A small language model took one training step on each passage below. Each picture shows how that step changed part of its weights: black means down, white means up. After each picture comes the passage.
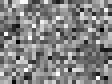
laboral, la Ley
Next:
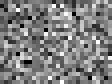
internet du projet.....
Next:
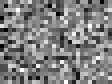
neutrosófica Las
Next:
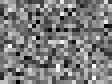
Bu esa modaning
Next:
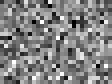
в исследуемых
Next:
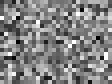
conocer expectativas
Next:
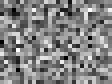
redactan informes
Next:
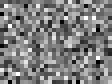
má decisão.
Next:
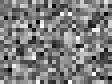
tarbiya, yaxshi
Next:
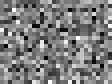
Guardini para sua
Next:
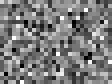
литературе, так
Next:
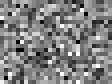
keltirilgan. Kalit
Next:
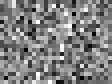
qualitativo associada
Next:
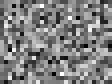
andre allerede
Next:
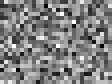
divergências sobre as
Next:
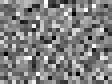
trabajo de su
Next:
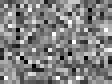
sur les données
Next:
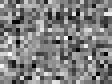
incentive system
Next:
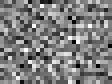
vița de vie.
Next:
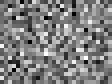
les sentiments de
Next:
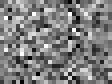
tecnológicas y de
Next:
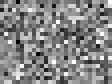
l'organisation de
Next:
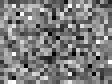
berilgan ma'lumotlarga
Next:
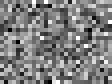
mereka mampu
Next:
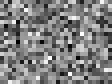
es el responsable
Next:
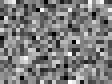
sintezi jarayonida ham
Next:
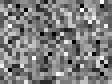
d'objet / /
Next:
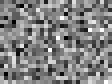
які склалися
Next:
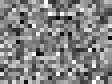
disminución de la
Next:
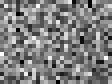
et fortes pour les
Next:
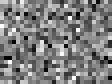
Kuhn Nobre
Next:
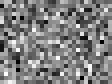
para los propietarios
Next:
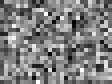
ученых (Г.
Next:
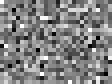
în acest proces.
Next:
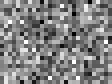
el mismo tipo de
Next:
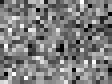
elektr energiya
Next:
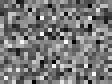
groups that
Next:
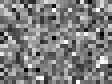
students of the pedagogical
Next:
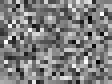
nd Edition.
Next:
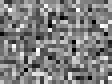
bir qancha iboralar
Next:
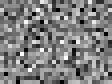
bir fuqarolik
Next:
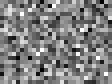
– Centrul de
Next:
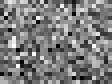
prática educativa,
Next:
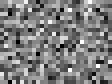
ausência de regulação
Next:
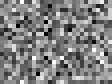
системы качества
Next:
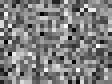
otra decisión de
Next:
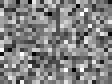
libro donde
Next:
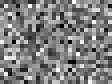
de la identidad, sino
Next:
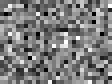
Domaine : Arts
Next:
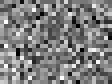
глобальной и
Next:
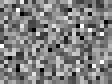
farazicha, inson
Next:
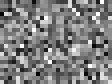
текстовой базы
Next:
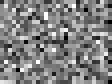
violencia. Aunque
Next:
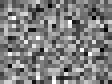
evrilish sodir
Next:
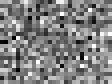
por el Espíritu
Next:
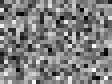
period of their
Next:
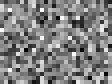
к другому, к
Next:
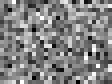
o'pka ichidagi
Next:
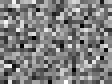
estão uns a par dos
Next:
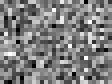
ser alterado para ser
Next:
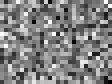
projetada, criando
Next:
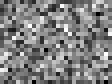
ainda existem
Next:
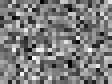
8: Sözel
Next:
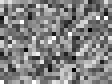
cicilan yang mudah
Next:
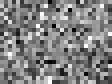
com diálogo e
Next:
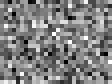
суда инициировать
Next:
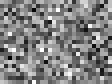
kısa formlu
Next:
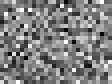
A su vez, los
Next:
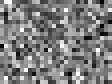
режиме реального
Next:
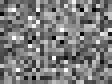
Foram adotados
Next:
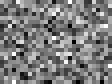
se realizó utilizando el
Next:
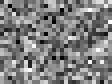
vasalı olan
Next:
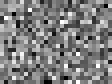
литературы 1.
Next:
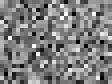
the work of art
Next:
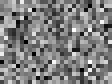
возвращения в
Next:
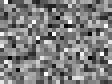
i bez dodatka
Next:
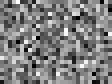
do Designer
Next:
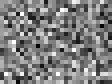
дії воєнного
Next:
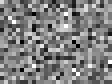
com as atividades que
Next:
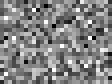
Peserta terdiri
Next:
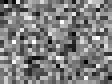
se mangan lakše
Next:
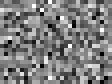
– в первую
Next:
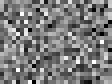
catate Jusepe
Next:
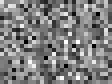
em movimento,
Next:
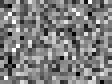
de Fibonacci na
